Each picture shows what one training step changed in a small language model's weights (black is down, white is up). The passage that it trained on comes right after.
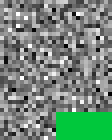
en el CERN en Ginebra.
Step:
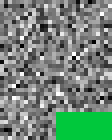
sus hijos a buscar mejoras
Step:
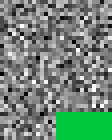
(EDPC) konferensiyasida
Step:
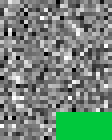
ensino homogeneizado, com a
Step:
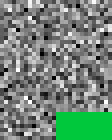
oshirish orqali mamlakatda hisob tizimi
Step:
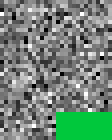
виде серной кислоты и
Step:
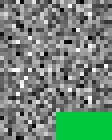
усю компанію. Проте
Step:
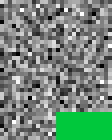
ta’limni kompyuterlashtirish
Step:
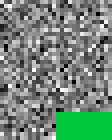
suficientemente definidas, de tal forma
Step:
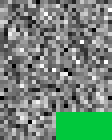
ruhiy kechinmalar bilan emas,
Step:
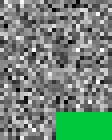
R. S. **Engenharia de
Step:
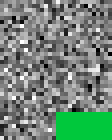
них выступают методики
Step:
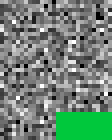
Уйғурларнинг миллий
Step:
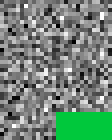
SOUZA, Lourival
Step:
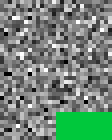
yaratish, shuningdek, mavjud pedagogik
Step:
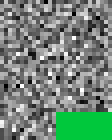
impacto como medio de impulso al
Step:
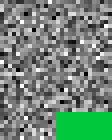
espacio escénico para referir a la
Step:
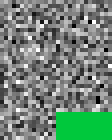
билан тарбия қилса,
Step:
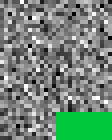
في عدم توافر
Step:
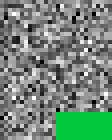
которой была в 2 раза выше
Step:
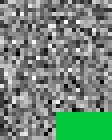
año 2011, encontramos que, el
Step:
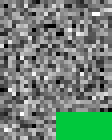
la calidad de vida del paciente. Los
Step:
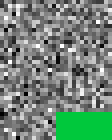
ekološki koncipiranim
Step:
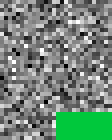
одного из участников образовательного процесса
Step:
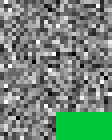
Respublikasi Xalq ta’limi
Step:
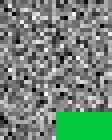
accessibilité de la loi,
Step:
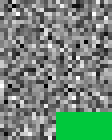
entre eles, o tamanho da
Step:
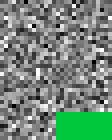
(mantiqiy mashqlar); -
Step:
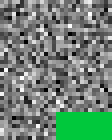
испанского делового этикета.
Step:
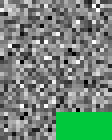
de répondre à la question
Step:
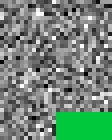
ановуляторных состояний.
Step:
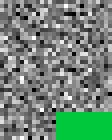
*„informarea este baza
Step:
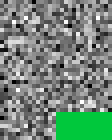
и, зачастую, связаны
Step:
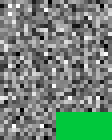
tashqi ko‘rinishi, balki,
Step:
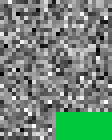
дают оснований для использования ТТ для
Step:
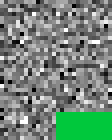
Leserschaft dar. In vielen
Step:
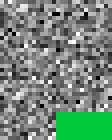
In: PIOVEZANI,
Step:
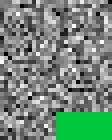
wohl durchführen“,
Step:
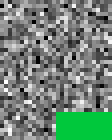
she’rini o’qitish
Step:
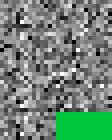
DOMINGOS PEDRO, A Few
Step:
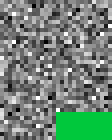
Absolutului, a unei
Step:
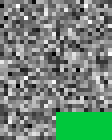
los gobiernos siguientes
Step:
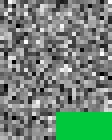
bilmaslik ham xotin-qizlarning
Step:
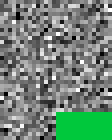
media pembelajaran dapat menentukan
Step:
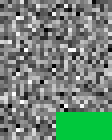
yozma shaklga keltirilishi uning
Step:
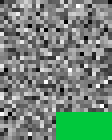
quarterly journal of economics,
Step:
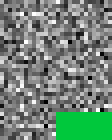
përfshirë, si
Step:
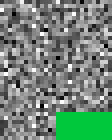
chaqirish maqsadida 3 kun
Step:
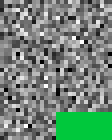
++ ++ REVISTA
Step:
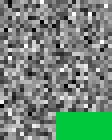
развития техники, в том числе
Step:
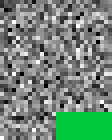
na instituição investigada. Resultados e
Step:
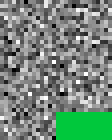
S. Letizia and M.
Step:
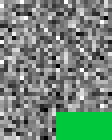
I due *yiqtol*
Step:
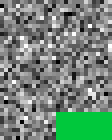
«AFIS» дозволяє
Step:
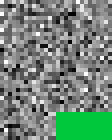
**A Evolução e a Importância da
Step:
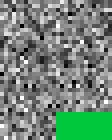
como uma tarefa encarnatória dos
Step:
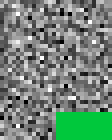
de l'agence, développée par
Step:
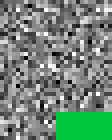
moliya bozorini barqaror
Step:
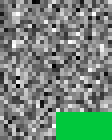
trastorno mental aumenta de 3
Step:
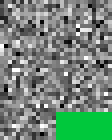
learning. Consequently, this study
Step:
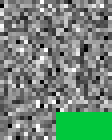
xatolari bilan gapirmoqdalar
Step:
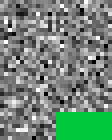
chet tillarini o'qitishning
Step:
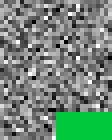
кўшма корхоналар 44
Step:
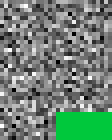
халықтарына ортақ
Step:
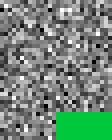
cena final apresentada à turma, o
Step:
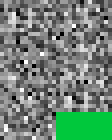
qilish darajasini tartibga solish bo'yicha
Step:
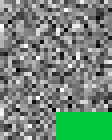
ninfe salvano Dante
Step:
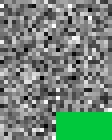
насамперед вимагає,
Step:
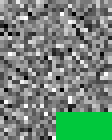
tipo de pastoreo que implica
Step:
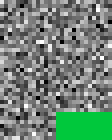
alohida qo'llash 3.
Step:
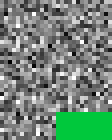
(italiyancha «merkante»
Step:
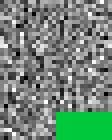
yalnızca teknik bir
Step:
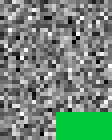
la revisión de documentos
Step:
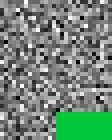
en amistad perfecta e
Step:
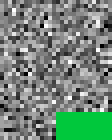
Anjungan Tunai Mandiri.
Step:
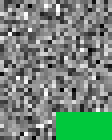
iş birliği modelidir. İki
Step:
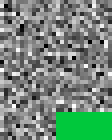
use of ICS taking into
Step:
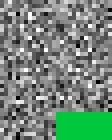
papel de trabajo, realizado en la
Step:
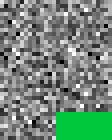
making this sector important for economic
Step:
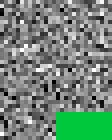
редакций журналов.
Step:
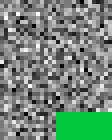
bilan hamkorlikni yo'lga
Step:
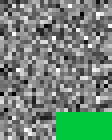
aspects of human life. Journalism
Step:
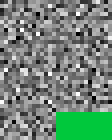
का आधार भी
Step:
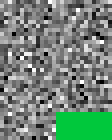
humanos son otro aspecto, pues se
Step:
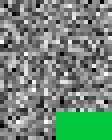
Texnologiyalarning o'rni:
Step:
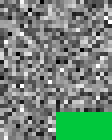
com crianças necessita de uma capacidade de
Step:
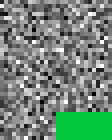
per averci affidato lo studio
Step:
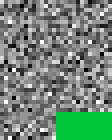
términos aislados*
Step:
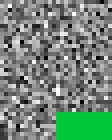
- 5.5 Limpar e secar as
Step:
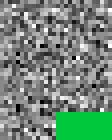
azametinde eşsiz olan
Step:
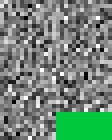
Konumu Değiştirilebilir
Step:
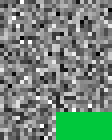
empreendimento. Surge portanto
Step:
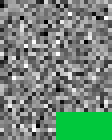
das opções da administração pública,
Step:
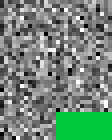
Cette exploration méthodologique
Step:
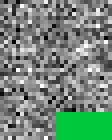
турилган шахс гумон
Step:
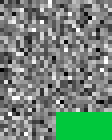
آکویناس هیچ
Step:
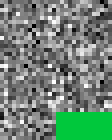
пріоритет надавався
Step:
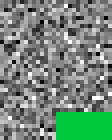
[Google Scholar]. 17.
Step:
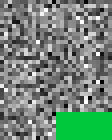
У процесі зберігання
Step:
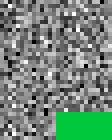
relevantes em termos de quantidade de
